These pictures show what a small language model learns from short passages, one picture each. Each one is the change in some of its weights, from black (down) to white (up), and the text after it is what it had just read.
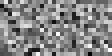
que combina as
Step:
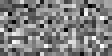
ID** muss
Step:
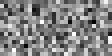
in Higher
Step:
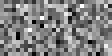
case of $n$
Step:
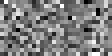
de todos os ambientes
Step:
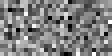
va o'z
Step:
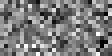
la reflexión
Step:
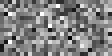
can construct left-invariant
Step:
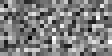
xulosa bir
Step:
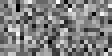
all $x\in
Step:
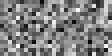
the phase field type of
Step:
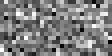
a prática do
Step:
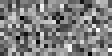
del conocimiento
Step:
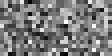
als de geschetste
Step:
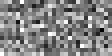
s} f f'
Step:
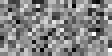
move, the objective
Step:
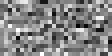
\ \ \ the following
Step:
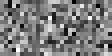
be performed in
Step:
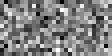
dengan lengkap.
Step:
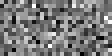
якщо С.
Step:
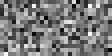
Janeiro. São
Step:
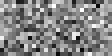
as a product of
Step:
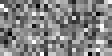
to obtain explicit solutions in
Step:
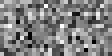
x^0 \Vert
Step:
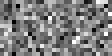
pas retenu
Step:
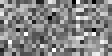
vectors, and a conformal
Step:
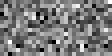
and law. –
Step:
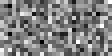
to be very computation
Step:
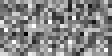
CP RM
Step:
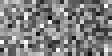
functions and scalar coefficients for
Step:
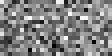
tivesse tido
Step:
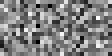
pada UMKM
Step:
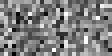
va iqlim
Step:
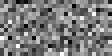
monoidal equivalence between tilting
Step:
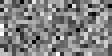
- OECD
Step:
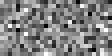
in $\Omega$ with
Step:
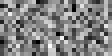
$X$ such
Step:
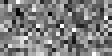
give a new proof of
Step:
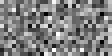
likely to have to
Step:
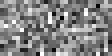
i \leq d$.
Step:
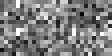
судя по
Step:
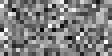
one roots corresponds to the
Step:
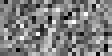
the number of embeddings
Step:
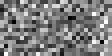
kasb etadi.
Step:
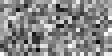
Si comme nous
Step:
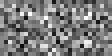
vertices. Given a
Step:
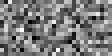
jarayonlarni modellashtirish
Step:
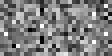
de um misto de
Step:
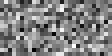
groups of Lie type are
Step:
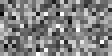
eher seine
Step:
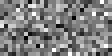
mit depressiven
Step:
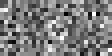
з технічних
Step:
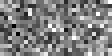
If the reconstruction is
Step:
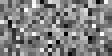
(they are
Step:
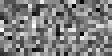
of these RK methods
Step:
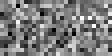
la articulación
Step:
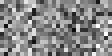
un entier $q
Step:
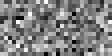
this type of equations is
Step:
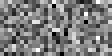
Penelitian ini
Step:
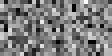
number of $I$
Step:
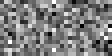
pesquisa futura”.
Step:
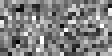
{ Derong
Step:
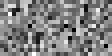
Riesz' representation
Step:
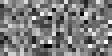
sebagai berikut:
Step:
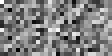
of the vertices of
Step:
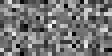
основными являются
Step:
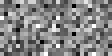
to cross above crossing
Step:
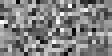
moderna, ou
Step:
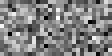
cores) seems
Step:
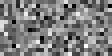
de ciencia. El
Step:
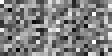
of the action of
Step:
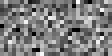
culturas en
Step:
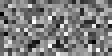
ústav AV
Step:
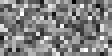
be exactly the pairs
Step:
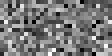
full trajectory, we develop
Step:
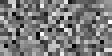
va tahlil qilish uchun
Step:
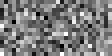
A. Weil
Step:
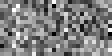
analisadas pelas
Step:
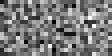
la “proyección
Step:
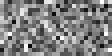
and innovations in
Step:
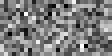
and achieve fair
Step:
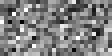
the other doubling
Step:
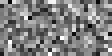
positive and negative persistence
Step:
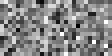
$\mS$ such
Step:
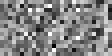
the assumptions \begin
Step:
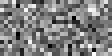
he knew as they
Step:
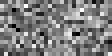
be a unit rate Poisson
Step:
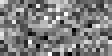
Furthermore, the distance function
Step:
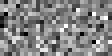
algebra $\Cf
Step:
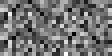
DE ANATOMIA
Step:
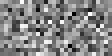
agar ular
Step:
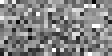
represented by a chain of
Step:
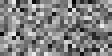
feasible versions
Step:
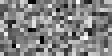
de ésta en
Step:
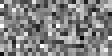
nonsingular submatrix
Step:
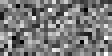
inequality: There exist positive
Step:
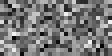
achieving optimal performance.
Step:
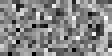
the element $\ba$
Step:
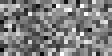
вопросы о
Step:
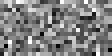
i<j \leq
